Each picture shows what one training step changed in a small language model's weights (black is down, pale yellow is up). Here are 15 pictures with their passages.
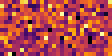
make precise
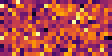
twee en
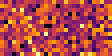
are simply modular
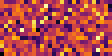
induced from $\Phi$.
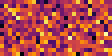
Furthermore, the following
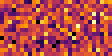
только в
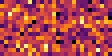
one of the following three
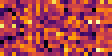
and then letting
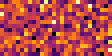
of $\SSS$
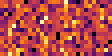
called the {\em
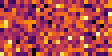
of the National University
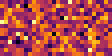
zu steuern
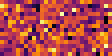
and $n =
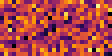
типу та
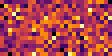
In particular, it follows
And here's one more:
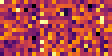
positive integer and consider the
